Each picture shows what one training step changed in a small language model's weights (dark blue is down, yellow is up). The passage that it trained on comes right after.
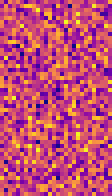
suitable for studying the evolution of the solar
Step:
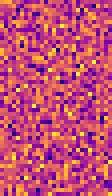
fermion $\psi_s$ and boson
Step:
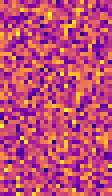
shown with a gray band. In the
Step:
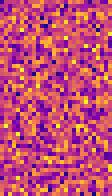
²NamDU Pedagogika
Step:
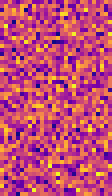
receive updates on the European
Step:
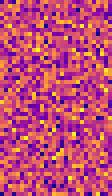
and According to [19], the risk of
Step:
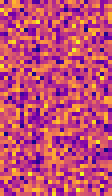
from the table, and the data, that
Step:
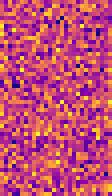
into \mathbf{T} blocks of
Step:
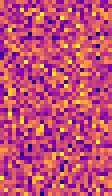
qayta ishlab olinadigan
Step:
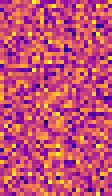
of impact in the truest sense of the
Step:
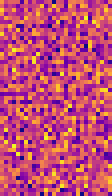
also presented a grading which is
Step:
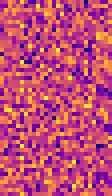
this way, it will contribute to the comprehensive
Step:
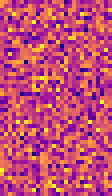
Prepandemia - n (%)
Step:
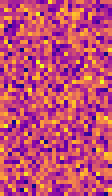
and it may be better to use
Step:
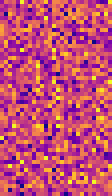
The graph shown in this tab shows the
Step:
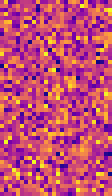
operation used in the context block.}
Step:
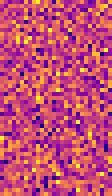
the diagonal basis of $\rho_{\rm
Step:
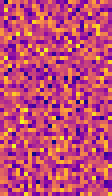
provided me with additional comprehension on matters
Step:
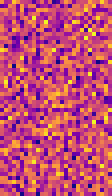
allows for the enhancement of feedback processes as
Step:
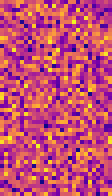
estimator of $\B$ is then given
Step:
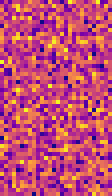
CAD, GIS, Google
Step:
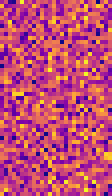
"Ta'lim sifatini oshirish
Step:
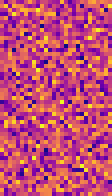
in greater detail. The apparent fine
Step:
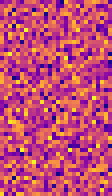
homogenization and loss of local
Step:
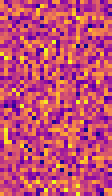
selected models were derived from Eq.
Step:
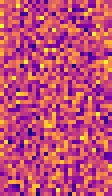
method from each field that is suitable for our
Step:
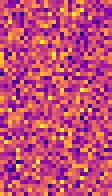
be underscored. In this
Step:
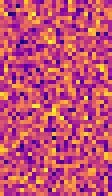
is high precision, but the experimental setup is
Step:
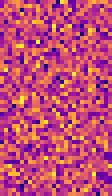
This does not invalidate the
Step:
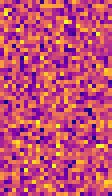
to increase the efficiency of the ANN.
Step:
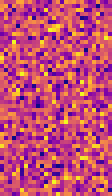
profitability, since solely
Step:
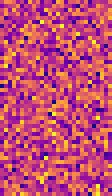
Technology*, Hoboken John
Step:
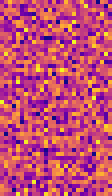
the quark sea polarization and orbital angular
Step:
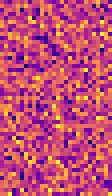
behaviour that none of the LLM-based
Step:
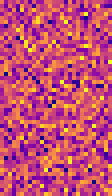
as semi-infinite optical fields.
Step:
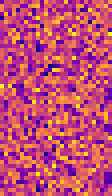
outside the ballistic regime,
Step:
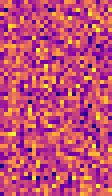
az eddigi lényeg,
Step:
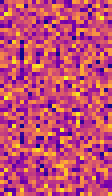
ranged from -47.88 to
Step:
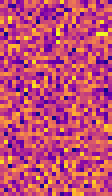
the closed magnetic field topology over the active
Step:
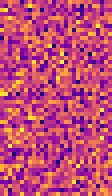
milieu), et vitesse
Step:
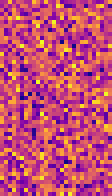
to range from a few to a few
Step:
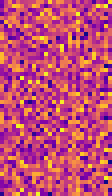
artisti e delle loro
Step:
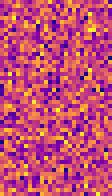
Englebart proposed that computers help
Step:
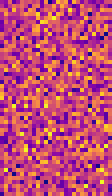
*The Fall of Mankind*,
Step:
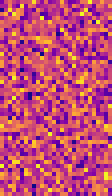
value to change. Finally, to extract a
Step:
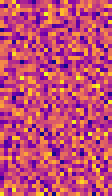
Care, MNR Medical
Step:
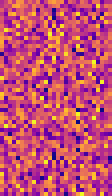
\right) = \frac{2
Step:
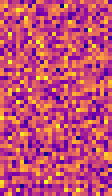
big picture of IPE with the
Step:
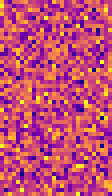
do Taquari; Porto
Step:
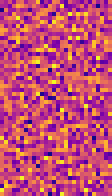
Comfort • Practices
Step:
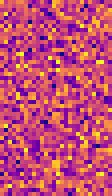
most molecules are in the lowest
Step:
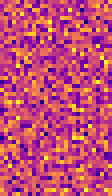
[16]. Kişial and Erden
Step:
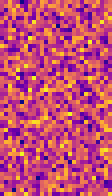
штучних боліт.
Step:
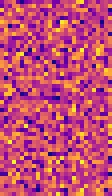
the plant cells, enzymes are
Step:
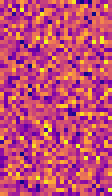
tyrosine kinases, affecting
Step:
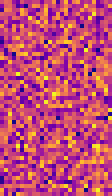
has been little evidence of their actual use by
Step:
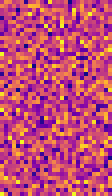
vida e risco de depressão
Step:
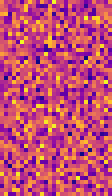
logic notation: ?-
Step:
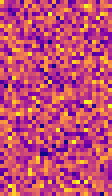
professor deve atentar à reação
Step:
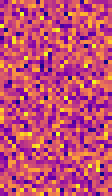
a gaseous precursor for Si
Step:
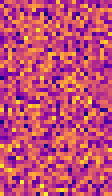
runs with 0% annotated
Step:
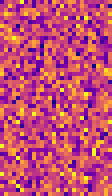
же показывает
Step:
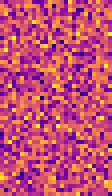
is the Heaviside function. To
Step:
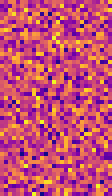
comparable. The wavenumber of the
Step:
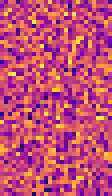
is expected to capture the qualitatively important
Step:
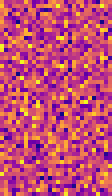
paper including dermatitis and other
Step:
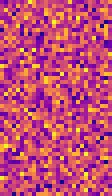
असे वाटत
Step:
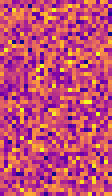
Medinipur, Paschim
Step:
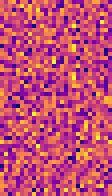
and $B$ are arbitrary
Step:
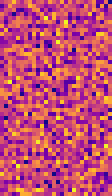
the basis of an adequacy decision
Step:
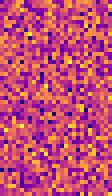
mavjud. Sog'lom
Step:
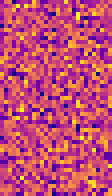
0,004 Grünland aus der
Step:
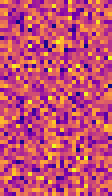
is generated by the supersymmetric
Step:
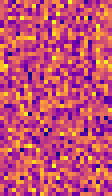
above findings it is clear that the
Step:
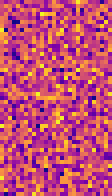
under resource and time constraints. In other
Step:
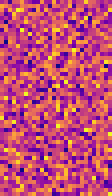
des techniques de fabrication
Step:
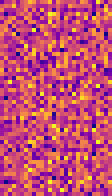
في الفضل
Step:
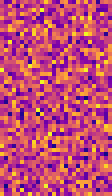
uso del chat GPT
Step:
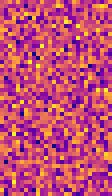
the effect of toxic agents on the
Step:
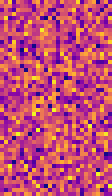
coupled to the general relativistic
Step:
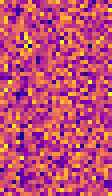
taraxerol extracted from stem
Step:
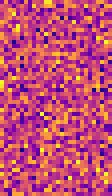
as a consequence of that event the
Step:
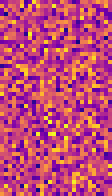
for design rather than to collect specific interaction
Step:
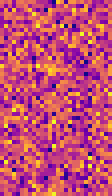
Ma`lumki, bugungi
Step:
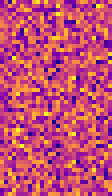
for improving the theoretical description of the conservative
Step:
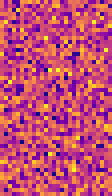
the role of defects in overall
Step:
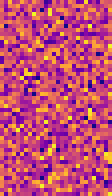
} \caption{Monopole
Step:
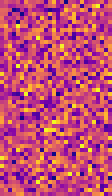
(Kurniawan and
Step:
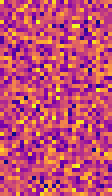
is essential for the nucleation step. Here
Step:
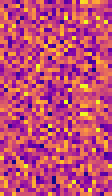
образовательные программы.
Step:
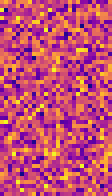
Lepidoptera family, can
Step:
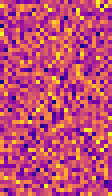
de probațiune stabilit a
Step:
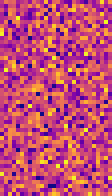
ground hyperfine splitting (about
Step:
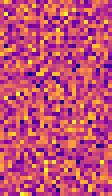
compression algorithm that started off the field
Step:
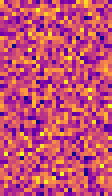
науч. конф.,
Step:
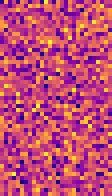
in the country needs to be improved. In
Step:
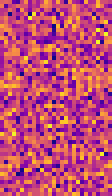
rey si éste deviene en
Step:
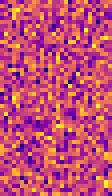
is much smaller for the adaptive
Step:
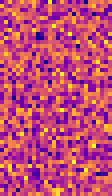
9; Figure 2). These molecules have
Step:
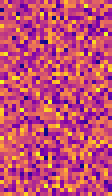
Regarding circuit width, a regime
